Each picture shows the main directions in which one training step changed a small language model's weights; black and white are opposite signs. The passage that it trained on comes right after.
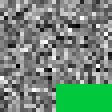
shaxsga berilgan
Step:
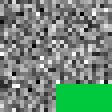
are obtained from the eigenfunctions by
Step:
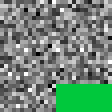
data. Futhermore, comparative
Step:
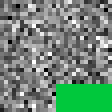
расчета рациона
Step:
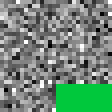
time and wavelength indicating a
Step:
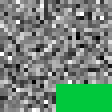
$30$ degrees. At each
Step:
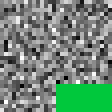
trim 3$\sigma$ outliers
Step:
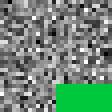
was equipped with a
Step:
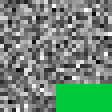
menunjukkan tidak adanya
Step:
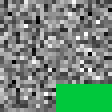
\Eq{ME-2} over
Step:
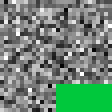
behaviors (actional vs.
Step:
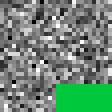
grand potential when the exchange correlation
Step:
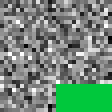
ishlash hamda XXI asr
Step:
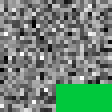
отрасли и др.
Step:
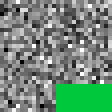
far from zero. It also makes
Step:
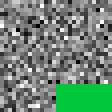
$V_z$ does not propagate
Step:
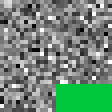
nisbatan kichik
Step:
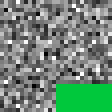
into the malignancy classification
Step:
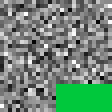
social. Esto queda
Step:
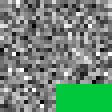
of black holes or dark matter
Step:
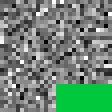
because the helicity is not
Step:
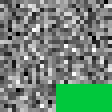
SIning ishlab chiqarish
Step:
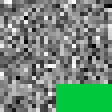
Las personas en este nivel
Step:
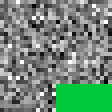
presence of external magnetic field.
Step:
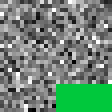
нашу думку,
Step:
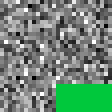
are openly accessible in
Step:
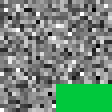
otimização, especialmente no
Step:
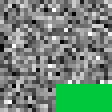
\end{equation} where the hat
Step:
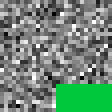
on the global minimum. For the
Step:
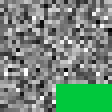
while FPA does not.}
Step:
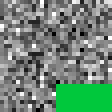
values of $L$ for each
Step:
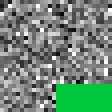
zou men kunnen noemen
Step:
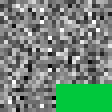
o zooplâncton na
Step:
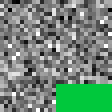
final state interactions calculable using
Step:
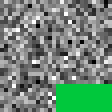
har qanday jamiyatda
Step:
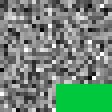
The `noninteracting'
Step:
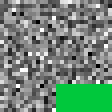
yuksak bo’ladi,
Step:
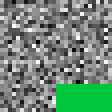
oshiriladi. Shu bilan
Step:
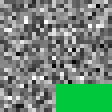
lo anterior, Lechner
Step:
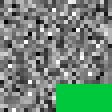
o'zaro ta'siri
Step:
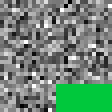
en este estudio muestran que
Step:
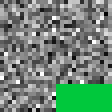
does not reduce the generality of the
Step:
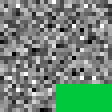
new scalar potential, in such a way that
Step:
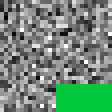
the Academic Program
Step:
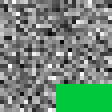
primária) Enfrentar a
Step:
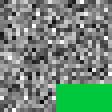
a ação desse fecho
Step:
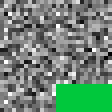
Correlation 1 .688**
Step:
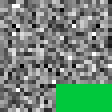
strong magnetic field and the samples prepared
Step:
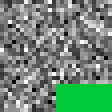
profesionales, tal y como se
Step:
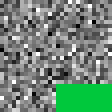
hidroloji torpaq
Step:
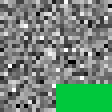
Низкие заработные
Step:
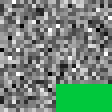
Kəzimi kimi
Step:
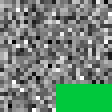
жазодан озод
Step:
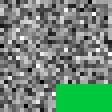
the linear dispersion relation for the
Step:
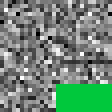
participação no ocorrido.
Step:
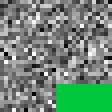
грамматики и
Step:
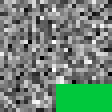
“Konferensiya “
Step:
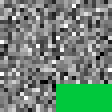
the same disabilities and cannot
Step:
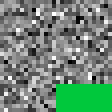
of Physics, Pohang University of Science
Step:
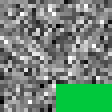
intensities were normalized using
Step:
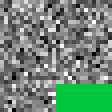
fraction $f_{{\rm
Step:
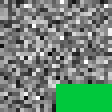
serves as a foundation in both
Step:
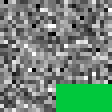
the priesthood (to)
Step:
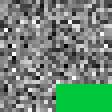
$\Re(\epsilon) \sim
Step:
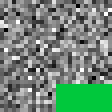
run multiple characterizations, while they
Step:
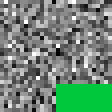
sector into Central Asia
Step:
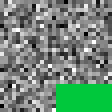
sendo o mais utilizado em
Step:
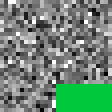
medium (IGM). We
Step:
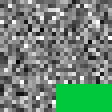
étant articulé autour
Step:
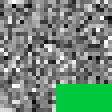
protons emerging from
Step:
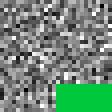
been implemented incorporating the
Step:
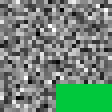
result from the further broken of
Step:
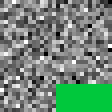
tanto, utilizou-se o
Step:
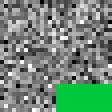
grid points in each direction. The
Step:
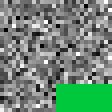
(tidak menyakiti),
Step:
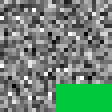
з Біблії
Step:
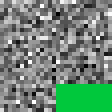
action is negative and one obtains two
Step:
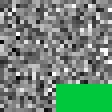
Y, Feng BF,
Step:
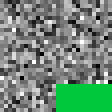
mohiyatan turli xil
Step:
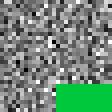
mengenai keselamatan
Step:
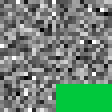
($X=\gamma$) and from the decay
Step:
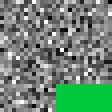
nazirelerin bir takım
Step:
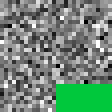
with MgO, a highly
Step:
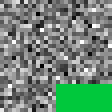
os Institutos estarem
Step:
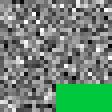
decreases to zero as follows:
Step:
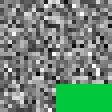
uchun kelajakda metodik
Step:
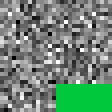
відомо, що
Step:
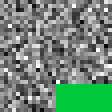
chiqarishga xizmat
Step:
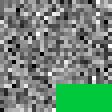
билан узвий
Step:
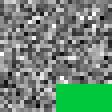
tizimi orqali kelib
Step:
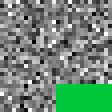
overestimation and a standard
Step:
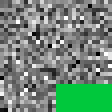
в магазине. Ее
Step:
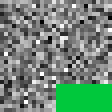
one done in 1D, see
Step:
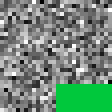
Edenia Batista, N
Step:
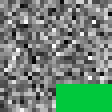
~\forall~ m \in
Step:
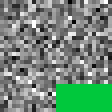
подхода к расчетам
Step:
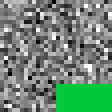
занятость населения
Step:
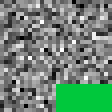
to terminal $k$. Assuming
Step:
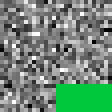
CI/CD pipelines to
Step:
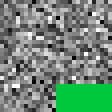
ташкилотлар ҳамда
